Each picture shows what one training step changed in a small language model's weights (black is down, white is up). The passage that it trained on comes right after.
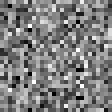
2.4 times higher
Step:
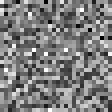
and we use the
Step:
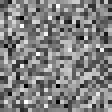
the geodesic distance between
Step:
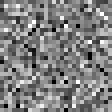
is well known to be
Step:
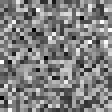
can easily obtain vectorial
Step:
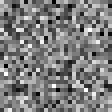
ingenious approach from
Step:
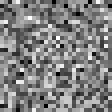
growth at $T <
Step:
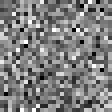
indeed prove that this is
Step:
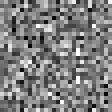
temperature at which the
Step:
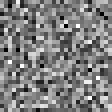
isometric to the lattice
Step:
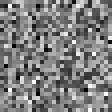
that $$ \Delta
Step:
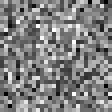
where the matter fields have
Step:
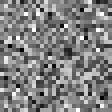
The problem is weakly
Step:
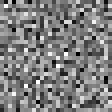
quantifiers was yet
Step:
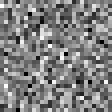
turn, is composed
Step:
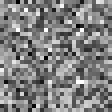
well-defined), we
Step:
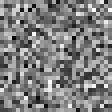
of the cross section it
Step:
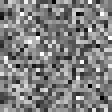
modulation time $t$.
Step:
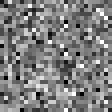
is a broad definition that
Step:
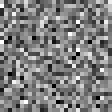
step to solve this problem
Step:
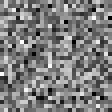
a search term and a
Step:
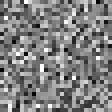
in the BES III
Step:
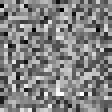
the accuracy improved to
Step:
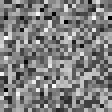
a state such that
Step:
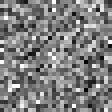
the Wasserstein
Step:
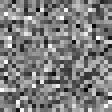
{\mathbb R}
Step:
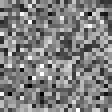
to actually analyze various positions
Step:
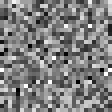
so $t\in
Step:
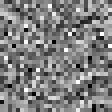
realizing a practical
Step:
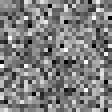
a muon or an
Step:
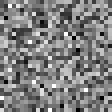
any $s \in
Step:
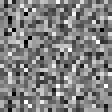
in the systems used for
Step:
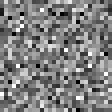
has dimension 5, with
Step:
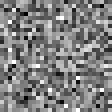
like a metric space,
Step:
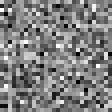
activated, and
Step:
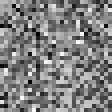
Office of
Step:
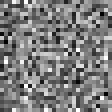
make predictions and analyze the
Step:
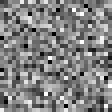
seesaw extended
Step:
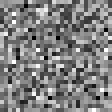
interactions, resulting in a
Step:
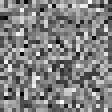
transformed reflector
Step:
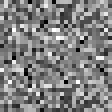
could be used instead which
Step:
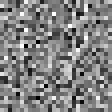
an initial physical state,
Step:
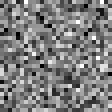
The prominent and
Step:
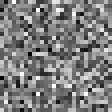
complex structure $J$
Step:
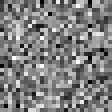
is clear that Lie algebras
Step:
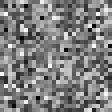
a region of unstable
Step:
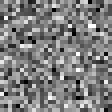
4. Impossibility
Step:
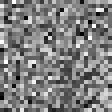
there exist an element
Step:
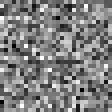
vibrational energy relaxation
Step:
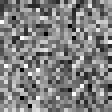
that typically the injection current
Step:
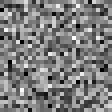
}{\partial \vt
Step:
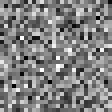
aspects of the mesh
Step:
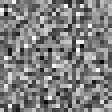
field in white with a
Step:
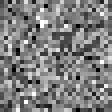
was given in terms of
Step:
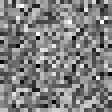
for the labeled resonance
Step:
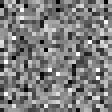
with application to growth,
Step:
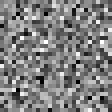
to the so-called
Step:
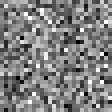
3 shows the reserve
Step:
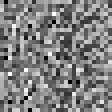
of many nodes, according
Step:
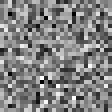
accurate probability statements. We
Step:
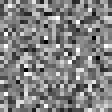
that a biologist
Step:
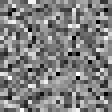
determine all the limiting moments
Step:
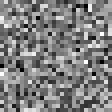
sequence of mappings
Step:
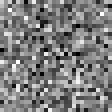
transition rate is given by
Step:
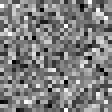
as is commonly done
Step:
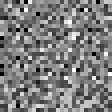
the approach outlined
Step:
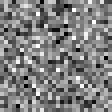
Probab. 1
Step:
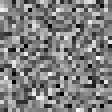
the Square of a
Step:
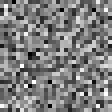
the degree zero with respect
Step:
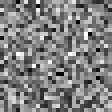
element by an overall time
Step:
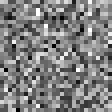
simultaneously. Thus, the
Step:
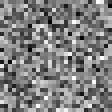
$P$ and prove
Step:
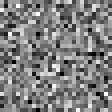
monotonic homeomorphism, then $$
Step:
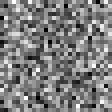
cross section because one
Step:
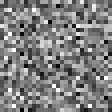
packets, as
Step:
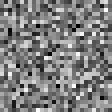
disk gas from which the
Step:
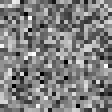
degree $n -
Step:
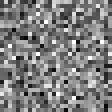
interference effects and revealing
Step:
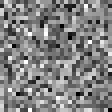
the quest to understand
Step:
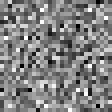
that it has the ability
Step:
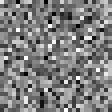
Although we expect this substitution
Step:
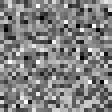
E(P)$ such
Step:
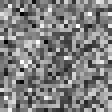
and not closed at the
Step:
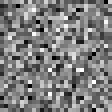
key role in the spectral
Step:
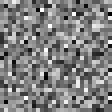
\mu ,\Delta
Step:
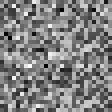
the basis transformation. The
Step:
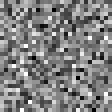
fiber $\Gamma_a
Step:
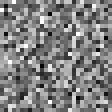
quantum computing, with efficient
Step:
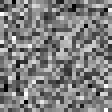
the pertinent
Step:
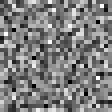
with the heart
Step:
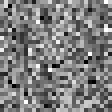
student wrote,
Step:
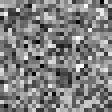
The proposal
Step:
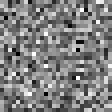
breaking}). The following
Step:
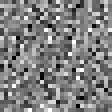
system with more robust methods
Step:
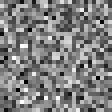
other words, the existence
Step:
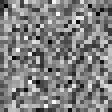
when clear from the
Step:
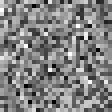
I, whose $\Delta
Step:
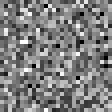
use an updated version
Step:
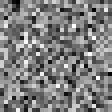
that the above bracket
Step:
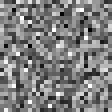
distinguishing between different power
